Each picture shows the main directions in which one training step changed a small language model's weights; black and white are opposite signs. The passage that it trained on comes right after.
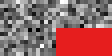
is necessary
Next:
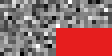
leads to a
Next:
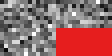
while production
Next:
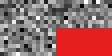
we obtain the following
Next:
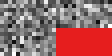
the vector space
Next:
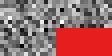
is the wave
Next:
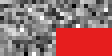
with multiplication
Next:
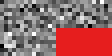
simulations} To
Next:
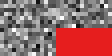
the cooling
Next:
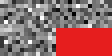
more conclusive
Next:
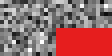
a mass term
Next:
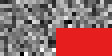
on the other
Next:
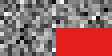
$\sigma$ be
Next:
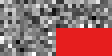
observe that for
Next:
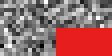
the stellar
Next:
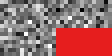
a generalized
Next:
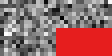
the derivative
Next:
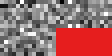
natural metric.
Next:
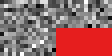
a highly
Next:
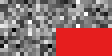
general balance
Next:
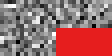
saying that
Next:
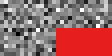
a normalized
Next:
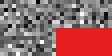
3. We have
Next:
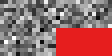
the concept
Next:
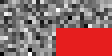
as a generalization
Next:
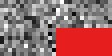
indicates that the
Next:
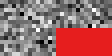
and denoted by
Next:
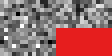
of twin
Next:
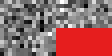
by {\tt
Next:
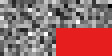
morphisms in this
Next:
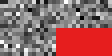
velocity and
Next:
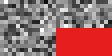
dealing with
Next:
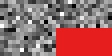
possible to
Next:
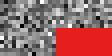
of physical
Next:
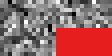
Applying the
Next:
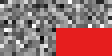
simple integration
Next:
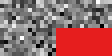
function $J$.
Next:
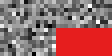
Given two
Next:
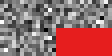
a tree
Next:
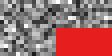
$\epsilon \rightarrow
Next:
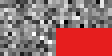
is the maximum
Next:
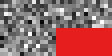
as a smooth
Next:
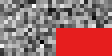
applied to
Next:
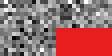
in the matrix,
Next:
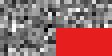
When the right
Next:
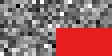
theory approach to the
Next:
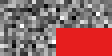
using high temperature
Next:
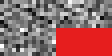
but without
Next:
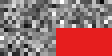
sets are in
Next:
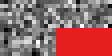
over $\mathbf
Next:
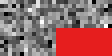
zero. Condition
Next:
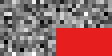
as observed for
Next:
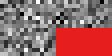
and P.
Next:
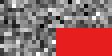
In this paper,
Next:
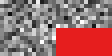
examples, the
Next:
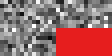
and ${\rm
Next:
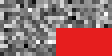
measured values are
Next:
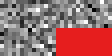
estimated at large
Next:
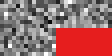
which leads us
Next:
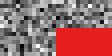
satisfies the
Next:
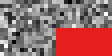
assumed to be
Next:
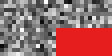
the best
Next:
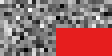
distribution with both
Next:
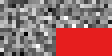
We have a
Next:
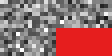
appropriate object
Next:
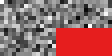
The Raman
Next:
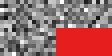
path containing
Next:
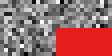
as in the
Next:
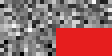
algebraic approach.
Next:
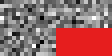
with Dirac
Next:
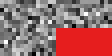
that is for a
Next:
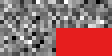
$k$ of
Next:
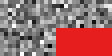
initial guess
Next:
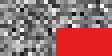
we can apply
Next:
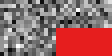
denote the finite set
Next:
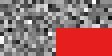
theorem implies that
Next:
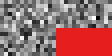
same way as
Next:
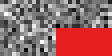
section, proofs
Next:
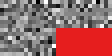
alter the
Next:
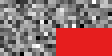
is a closed
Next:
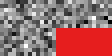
is indeed a
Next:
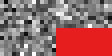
in terms of
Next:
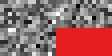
for two different
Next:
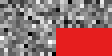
and the pair
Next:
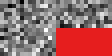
locking is
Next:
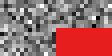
no way one
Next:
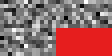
an element is
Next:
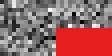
In particular,
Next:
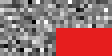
atoms and
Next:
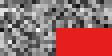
are interpreted
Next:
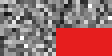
two vertices
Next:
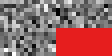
prove that they are
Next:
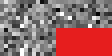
of elements in a
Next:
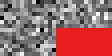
$i \in
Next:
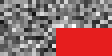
but we now have
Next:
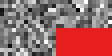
can check as
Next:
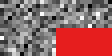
effect of
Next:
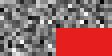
that is, every
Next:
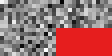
If we write
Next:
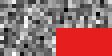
to the probability of
